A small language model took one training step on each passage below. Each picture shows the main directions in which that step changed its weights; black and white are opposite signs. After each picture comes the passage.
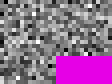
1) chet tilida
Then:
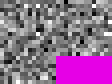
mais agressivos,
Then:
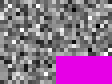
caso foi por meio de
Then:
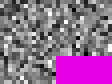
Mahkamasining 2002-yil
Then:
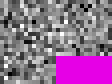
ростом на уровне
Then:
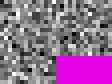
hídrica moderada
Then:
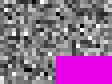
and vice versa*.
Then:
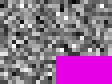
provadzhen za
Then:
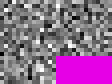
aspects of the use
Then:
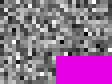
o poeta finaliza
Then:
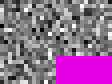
de demonstrar que o
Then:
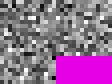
oxigênio e
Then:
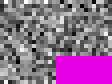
ҳам бу учун кўп
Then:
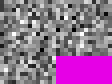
Misol uchun,
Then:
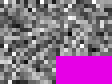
el comportamiento con una
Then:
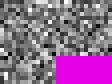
moliyaviy qudrati va
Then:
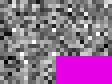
paralel olarak aspir
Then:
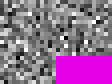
yil 22 avgustdagi
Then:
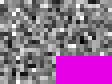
en consecuencia,
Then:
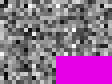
karşı Nazzâm,
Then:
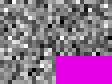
метода в работе
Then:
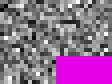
che cercare il
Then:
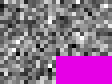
педагогічні підходи,
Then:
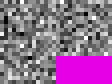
осадки марок по
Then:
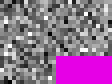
данного состояния могут быть
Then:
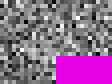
Samarqand shahar
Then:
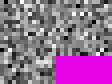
Je laisse de
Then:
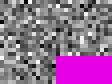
optimizm, yuqori darajada
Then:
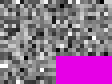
beberapa variabel
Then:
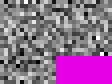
Арктики. -
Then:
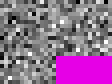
Однако, учитывая
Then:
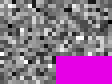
manera significativa a desarrollar
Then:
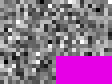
gfs.bern nach
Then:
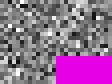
Pollution Research**,
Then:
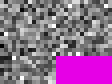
o'rganish jarayonini
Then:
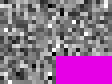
uiterst strenge en
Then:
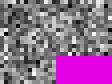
але від цього
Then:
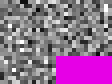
para el Estudio
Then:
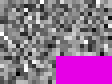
de proiect:
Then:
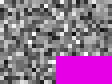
utilizada combina o
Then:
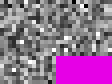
к квалификации
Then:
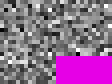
uma proposta de plano
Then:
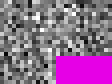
maintenance time*
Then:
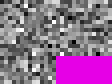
borasida ishlar olib
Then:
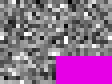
d'innovations et
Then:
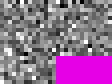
основе персонального
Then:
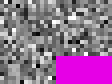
Questo scenario è
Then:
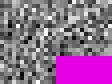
комбінований метод
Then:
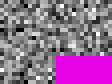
segmentlar hududlar
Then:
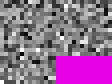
os termos do acordo.
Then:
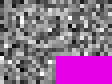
yangi g‘oyalarni
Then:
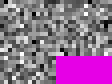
muvofiq bo'ladi
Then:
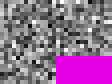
ilmiy tadqiqot olib borish uchun
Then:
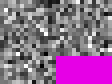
katkı sunmayı
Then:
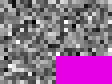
comitê técnico e
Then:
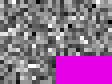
d'un Etat
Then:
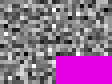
administrative courts.
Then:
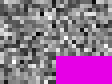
son *Goethe
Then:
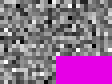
из династии,
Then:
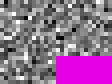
seguro. La primera
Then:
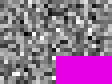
yana yo‘lga
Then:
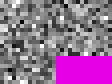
hisobdorlik tizimlarini keng
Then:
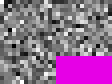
exatamente o trabalho”
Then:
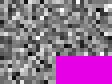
Tashkent, Amir
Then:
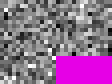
Shunday qilib, mazkur
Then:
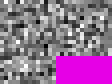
des Erscheinens
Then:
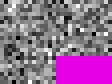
darsliklari hisoblangan
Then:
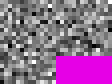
bu turdagi changni
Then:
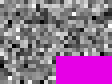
il Nord Europa
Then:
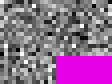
shundaki, alohida
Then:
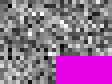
использовании опционных программ
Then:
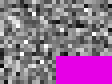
pontos, mas o
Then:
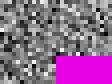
Дрова горят в
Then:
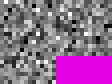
i innspels-
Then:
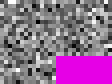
profesores de lenguas
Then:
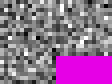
En México,
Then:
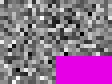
diskutiert wurden.
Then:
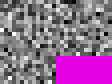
omstandigheid dat de
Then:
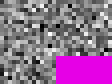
vaqtda geografik
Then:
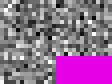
autoria de textos
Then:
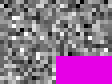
nominal à la date
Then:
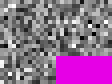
tushunchani yaxshi anglab
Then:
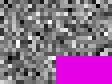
que se realizaba la
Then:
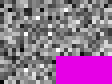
que quieran trabajar
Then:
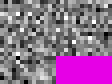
gatunku w tak
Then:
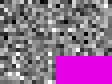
2 Количественные
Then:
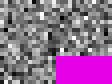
етичного означає
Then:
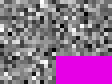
- Armando Editore
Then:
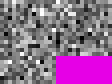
pro- 23 Gelu
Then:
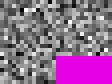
uning roziligi talab
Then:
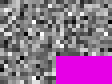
ijaraga berib ham
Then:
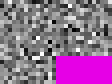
Para el análisis de los datos
